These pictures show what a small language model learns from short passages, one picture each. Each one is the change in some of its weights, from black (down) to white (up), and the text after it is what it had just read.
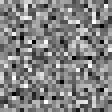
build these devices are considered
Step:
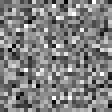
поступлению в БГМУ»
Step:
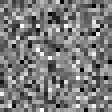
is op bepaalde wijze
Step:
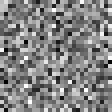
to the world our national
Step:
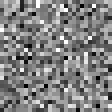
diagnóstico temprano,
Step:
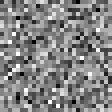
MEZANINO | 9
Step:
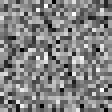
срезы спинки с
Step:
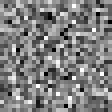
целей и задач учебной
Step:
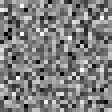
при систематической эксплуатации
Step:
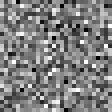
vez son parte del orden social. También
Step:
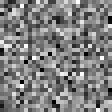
кўрсатилган хизматлар
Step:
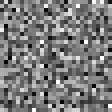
и родной язык станет
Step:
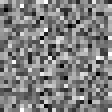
және қолданылуы
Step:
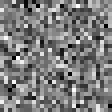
Yeezy inventory.* 2023.
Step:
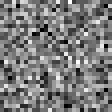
Shu sababli, psixologik
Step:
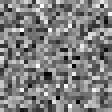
(ажрим)га шахс
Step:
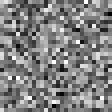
escudo moral y jurídico
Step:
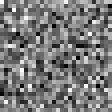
kundagi holati bo'yicha
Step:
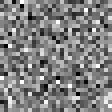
і нині. Віровчення
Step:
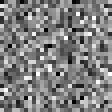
da composição se deu de modo
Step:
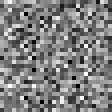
oshirish maqsadida 2 soat
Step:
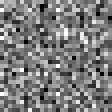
do tratamento da escoliose
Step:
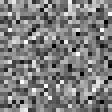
12 ёшгача таълим
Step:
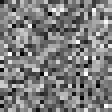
ont ciblé de nouveaux
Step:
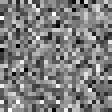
hissa qo'shadigan tashkilotlardan
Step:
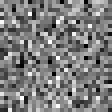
i mizhkulturna
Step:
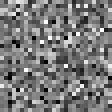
қаратиб келинаётгани
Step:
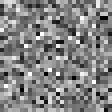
darles de comer ni curarlos en
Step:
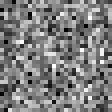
principais motivações dos consumidores
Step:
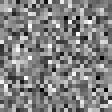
mas hermosa, la diré sol
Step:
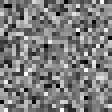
лабораторії медичної
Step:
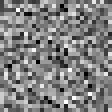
распространенные и
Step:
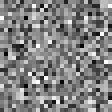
cm, 2020 e, Maranhão
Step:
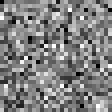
tradução de *La cobée
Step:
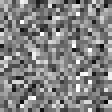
level of concentration,
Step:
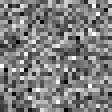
in ensuring educational quality.
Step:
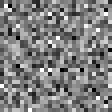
va sirtining rangi
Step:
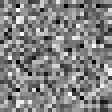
в более отдаленные
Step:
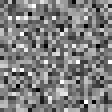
5 Faktoren willentlich auf
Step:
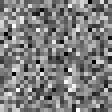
известен под другим
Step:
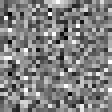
стартового финансового
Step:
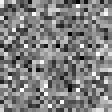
novo espaço educativo se
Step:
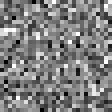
маҳорат, педагогик ва
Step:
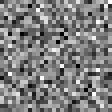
фойдаланишнинг айрим
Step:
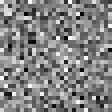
y Estados que están en ese
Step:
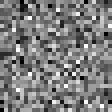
educação mais humanizada e
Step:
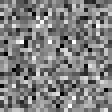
mers mai departe și prin
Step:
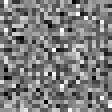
ega. Namuna № 13 va
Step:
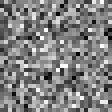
многих компаний,
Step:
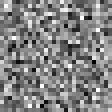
seguir trabajando con los
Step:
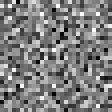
десятиліть ХХІ
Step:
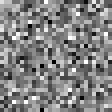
probabilidades de que las personas
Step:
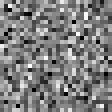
Узоқ Шарқдаги
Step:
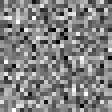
статье рассмотрены
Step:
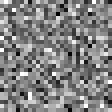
реальное состояние общества и
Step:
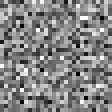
сила закона. Действие
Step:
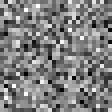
създаване на
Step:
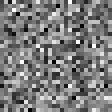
de nulidad de pleno
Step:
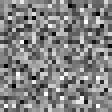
yo'nalish o'quvchining shaxs
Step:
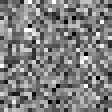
speech act are discussed based
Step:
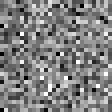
asosidagi joy nomlari ba'zan
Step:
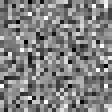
is to further explore the
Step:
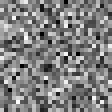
serviços de emergências
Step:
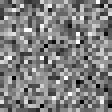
solución (Velázquez
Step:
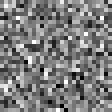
Devondagi g’azallarining bir
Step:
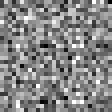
знание и сотворение
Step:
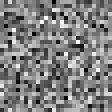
De stroomlijning van de
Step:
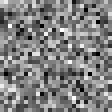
“são normas que ordenam que
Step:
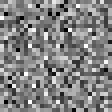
флори Донецького
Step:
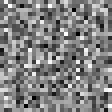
ijtimoiy mavqei yuqorilab,
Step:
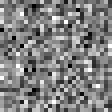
sifatida boshqaruv predmetida
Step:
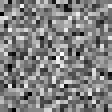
поэмы? Только
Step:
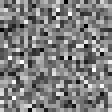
[5]. Электрификация
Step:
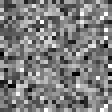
próprio idioma
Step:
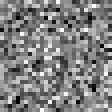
utilizados artigos em língua
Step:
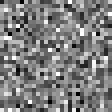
fehlt): • Der
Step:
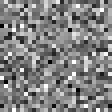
turiga mansub organizmlar undan
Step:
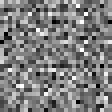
уларнинг биргаликда
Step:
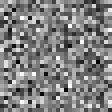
как все претенденты
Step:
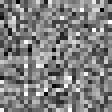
скабіози світлої
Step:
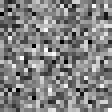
براساس یافته‌های
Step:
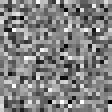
как явление, которое
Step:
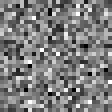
takomillashtirish masalalari 28
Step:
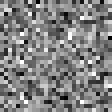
opera en el terreno de la
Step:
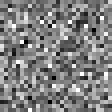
nos lleva a pensar en sus
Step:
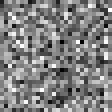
as vibrações elétricas
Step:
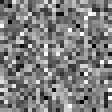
Interinstitucional de Ensino,
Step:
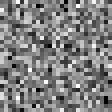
научными и воспитательными
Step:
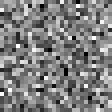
por políticos e religiosos que se
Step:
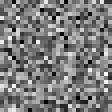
ФА. Тарих институти
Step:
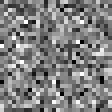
estivesse abrangida pela norma
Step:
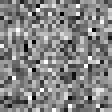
en su marco de trabajo. A la
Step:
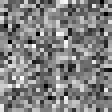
the content of education and the
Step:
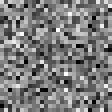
ийдириш тадбири
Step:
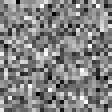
recursos e práticas específicas,
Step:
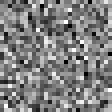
foi corroborada pelo ensaio
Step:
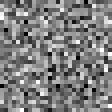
parcela radial do alimentador
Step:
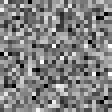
2025). Di antara sekian
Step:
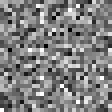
массаси ҳар бири
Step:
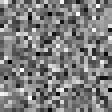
con técnicas emergentes de
